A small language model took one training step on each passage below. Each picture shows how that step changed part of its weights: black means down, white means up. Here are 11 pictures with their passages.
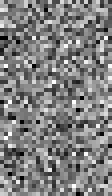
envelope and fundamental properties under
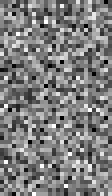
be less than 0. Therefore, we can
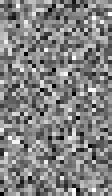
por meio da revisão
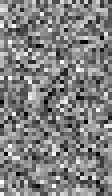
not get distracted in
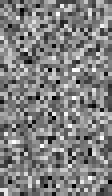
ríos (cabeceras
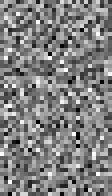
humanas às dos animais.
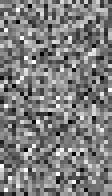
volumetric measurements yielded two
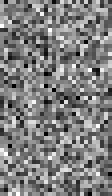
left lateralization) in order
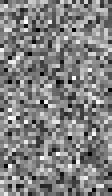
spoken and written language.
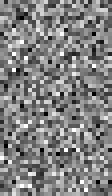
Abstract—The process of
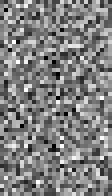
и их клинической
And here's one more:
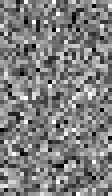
Não concordo nem discordo
